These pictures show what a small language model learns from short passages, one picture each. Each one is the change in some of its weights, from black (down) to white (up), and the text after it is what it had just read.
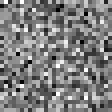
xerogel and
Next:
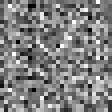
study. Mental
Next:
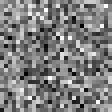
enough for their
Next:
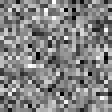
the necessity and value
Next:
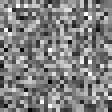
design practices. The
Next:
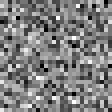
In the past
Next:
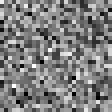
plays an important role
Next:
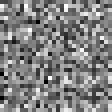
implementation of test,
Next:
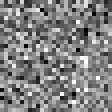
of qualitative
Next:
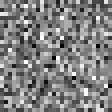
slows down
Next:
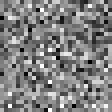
frameworks, while
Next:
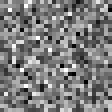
integration of social
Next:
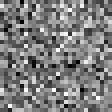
RNN model,
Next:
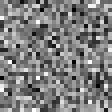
the Corn
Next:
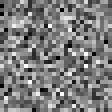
presume to be
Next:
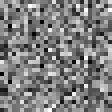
Fan systematically
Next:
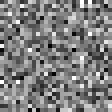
the Turkish
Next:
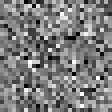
RWAs at
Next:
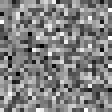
pain scores
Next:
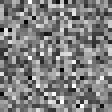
to diseases increase.
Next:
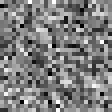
the industries in
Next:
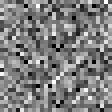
LULC change
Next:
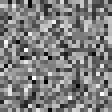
and evaluation can
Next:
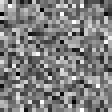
AGM in the
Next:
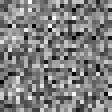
room for improving
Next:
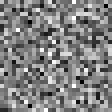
very important role in
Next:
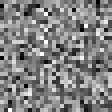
were endorsed by
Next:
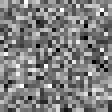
cause for concern
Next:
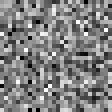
profile, the
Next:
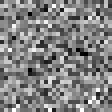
only a fraction
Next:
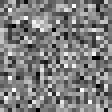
given the dependence on
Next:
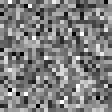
such as buffered
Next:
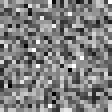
delinquency in
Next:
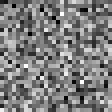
such as cut
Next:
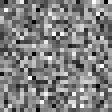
a default to
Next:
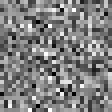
increased, particularly
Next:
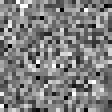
to say,
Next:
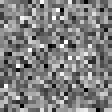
expression profiles
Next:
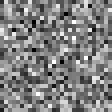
detail and depth
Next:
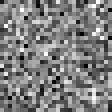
central to
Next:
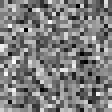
of the mass
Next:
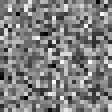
more participation.
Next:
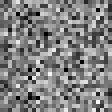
and learning activity in order
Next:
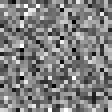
assign weights and
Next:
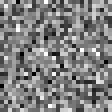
stationary sources
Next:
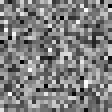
deimatic behavior
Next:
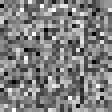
- Complete
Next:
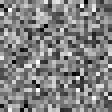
on internationalization
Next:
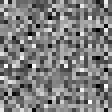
the concept of
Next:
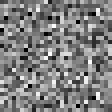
not change significantly if only
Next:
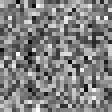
addition, NIH
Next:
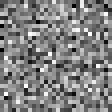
used for Online
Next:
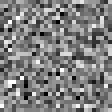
we have to give
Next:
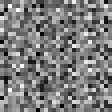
Church in
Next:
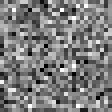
of a “first
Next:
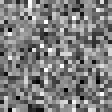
out in this relevant
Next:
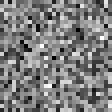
the use of generative
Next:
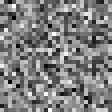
a simple number,
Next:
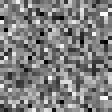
expertise in
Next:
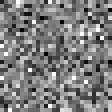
trainee can
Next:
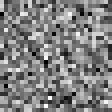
as potentially
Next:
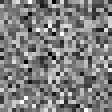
importance. The
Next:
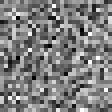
the Likert
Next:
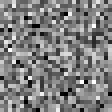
we could apply the
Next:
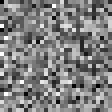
was assessed by
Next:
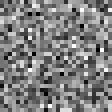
specific moment without
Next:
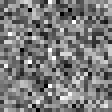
interests of the
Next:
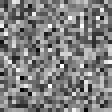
relevant direction of
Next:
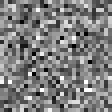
of error
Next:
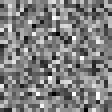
different ways depending
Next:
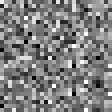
view of up to
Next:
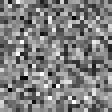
factor on students'
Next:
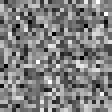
were also reusable
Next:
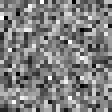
Progress in
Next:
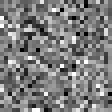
of interest All
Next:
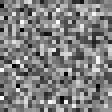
are significant practical
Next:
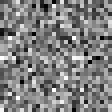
following categories:
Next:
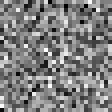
a sequence of
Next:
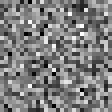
his motives,
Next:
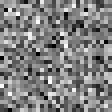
not the processes.
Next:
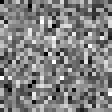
challenges, we
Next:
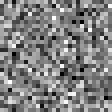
S. No.
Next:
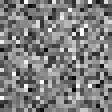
Hinduism has
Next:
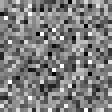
occupational and
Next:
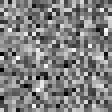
the power level inside
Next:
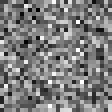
current affairs to
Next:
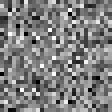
Working with
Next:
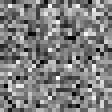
Report: A
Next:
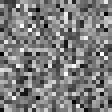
Include several
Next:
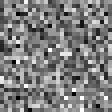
European Commission.
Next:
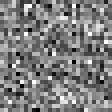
CTCs are
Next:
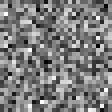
and hold the
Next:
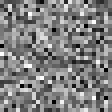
apparatus is
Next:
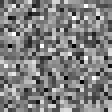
forward in the four
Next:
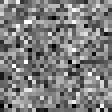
Beyond simple
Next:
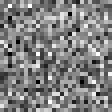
first originated
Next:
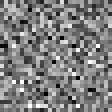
on creating a
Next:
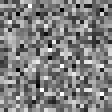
in concrete
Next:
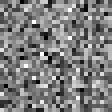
features are then further
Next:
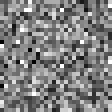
potatoes and
